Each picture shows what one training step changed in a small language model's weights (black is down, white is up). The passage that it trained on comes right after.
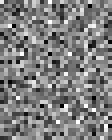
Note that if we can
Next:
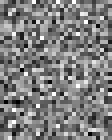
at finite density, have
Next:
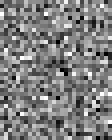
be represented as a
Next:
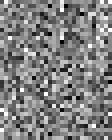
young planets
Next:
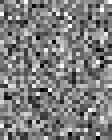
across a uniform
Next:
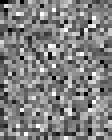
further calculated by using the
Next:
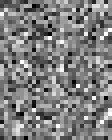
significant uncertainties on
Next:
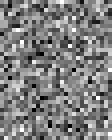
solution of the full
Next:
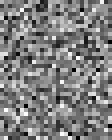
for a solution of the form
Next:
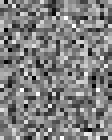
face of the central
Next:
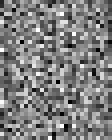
trilayer surface.
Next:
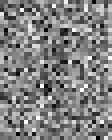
not vanish. We
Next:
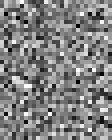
of the transiting
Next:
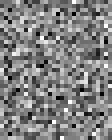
of calibration often
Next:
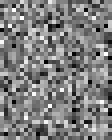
\tau) \hat
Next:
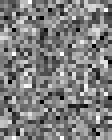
and enabling a
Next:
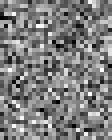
other cosmological parameters
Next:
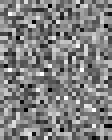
$\theta_i$. This
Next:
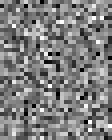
\citenamefont {Shi},
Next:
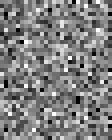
edge is a linear function
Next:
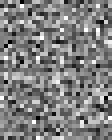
fluence $S_{\rm
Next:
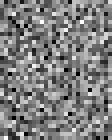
two characteristic features.
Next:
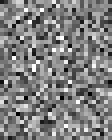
in the spectra from
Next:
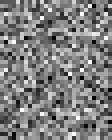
it is convenient
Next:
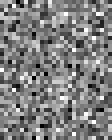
so the coherence
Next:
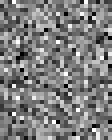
MARGO with
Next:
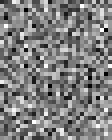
physics, including
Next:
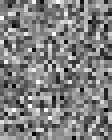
function even with the presence
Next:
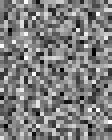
rule, what is
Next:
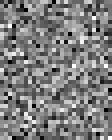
are made to increase
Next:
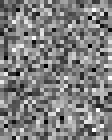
companions than all
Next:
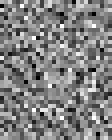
Since it is symmetric
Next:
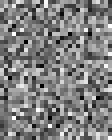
of azimuth
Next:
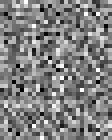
elements in $v$.
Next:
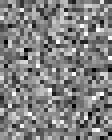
the Gaussian distribution
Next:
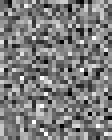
connected layers for
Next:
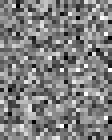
identically prepared quantum
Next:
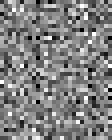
Fig. 1, which is
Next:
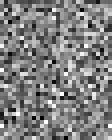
the error bar of
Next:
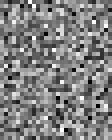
component of the modelled
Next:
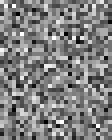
manage the ingestion
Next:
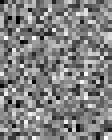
the vicinity of
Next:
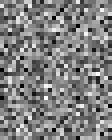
is generated by finding
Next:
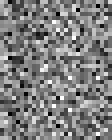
critical features observed in
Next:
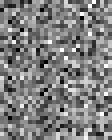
basic premises of
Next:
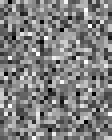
is less sensitive
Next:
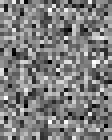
while core accretion
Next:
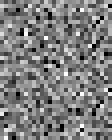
By substituting
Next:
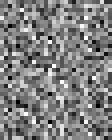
the direction of the ac
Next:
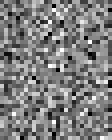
(C \vee
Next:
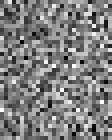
at which coefficients are
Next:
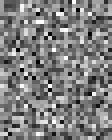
fundus images.
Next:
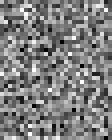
to the presence of an
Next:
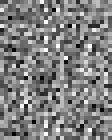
restoration. We
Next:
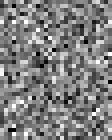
ones) still
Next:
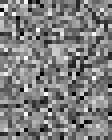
$t \in \mathbb
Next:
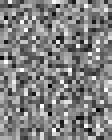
is also a powerful
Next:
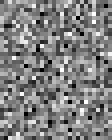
the decuplet to
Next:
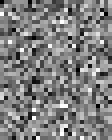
valuable information about the different
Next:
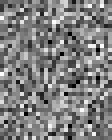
the Results}
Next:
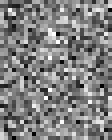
emission, we produced the
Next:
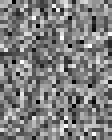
dates on which the
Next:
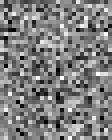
of the estimated matrix
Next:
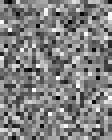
is the linearized model of
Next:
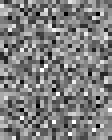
is capable to detect
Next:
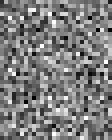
lemmas introduced
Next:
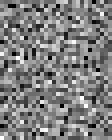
work, we study the
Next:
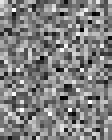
thermal corrections for the
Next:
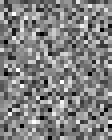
of this), there is a
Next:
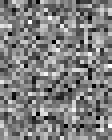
also important, like
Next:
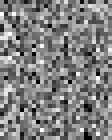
between the AKLT
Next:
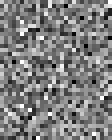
definitions on the
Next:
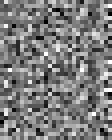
experiences a
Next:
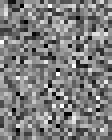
significant deviations in the
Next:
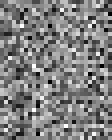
conclusion that the
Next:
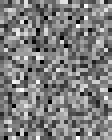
structural and
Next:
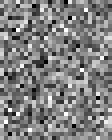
formation of toxic
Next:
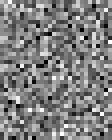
in Table A1 the
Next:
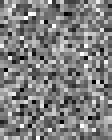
the locking range
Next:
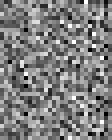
physics program with
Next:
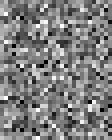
investigations were
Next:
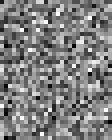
galaxies. Error
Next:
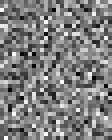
evaporation from first
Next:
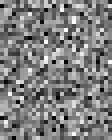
quantitative estimates
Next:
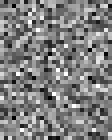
B}$) increases
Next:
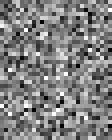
size is smaller than,
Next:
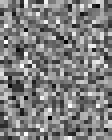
to results observed by Chen
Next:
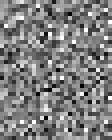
hull in Table
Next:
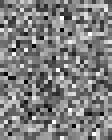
as an extension of
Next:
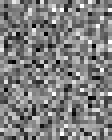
workaround, the
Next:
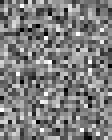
case, the TPT
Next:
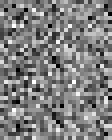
possible experiments that can
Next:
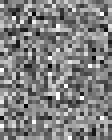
can be stable even for
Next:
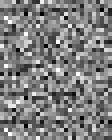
keeps the
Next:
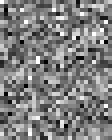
measured $<$
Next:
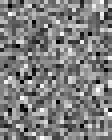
well known for its
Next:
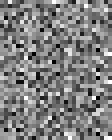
is possible to directly
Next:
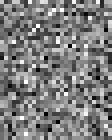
structures and compress
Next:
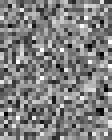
the strength of the
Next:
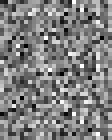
P.O. Box
